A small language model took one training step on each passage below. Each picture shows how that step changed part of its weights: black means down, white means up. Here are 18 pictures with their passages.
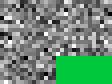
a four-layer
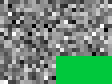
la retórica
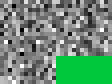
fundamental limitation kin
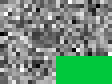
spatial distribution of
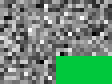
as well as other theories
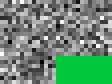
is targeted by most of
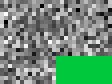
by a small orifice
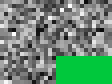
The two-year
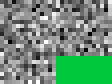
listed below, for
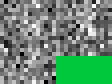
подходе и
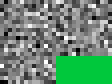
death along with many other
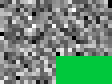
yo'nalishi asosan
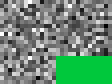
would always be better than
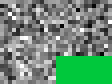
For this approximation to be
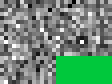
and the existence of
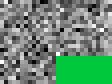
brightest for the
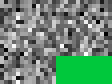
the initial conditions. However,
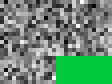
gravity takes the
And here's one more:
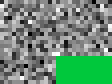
modeli Germaniya
